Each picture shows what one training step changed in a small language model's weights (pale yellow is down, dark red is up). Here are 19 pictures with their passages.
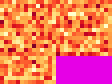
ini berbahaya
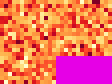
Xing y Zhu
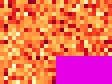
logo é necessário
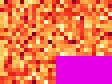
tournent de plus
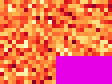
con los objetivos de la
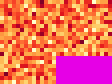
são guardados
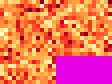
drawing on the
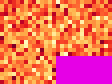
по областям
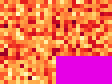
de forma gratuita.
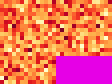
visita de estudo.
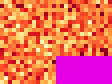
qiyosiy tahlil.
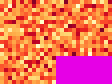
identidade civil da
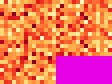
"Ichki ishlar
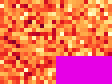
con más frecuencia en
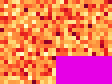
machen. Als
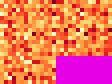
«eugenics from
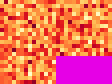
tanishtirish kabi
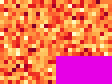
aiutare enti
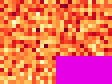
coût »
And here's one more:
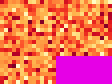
senso de justiça
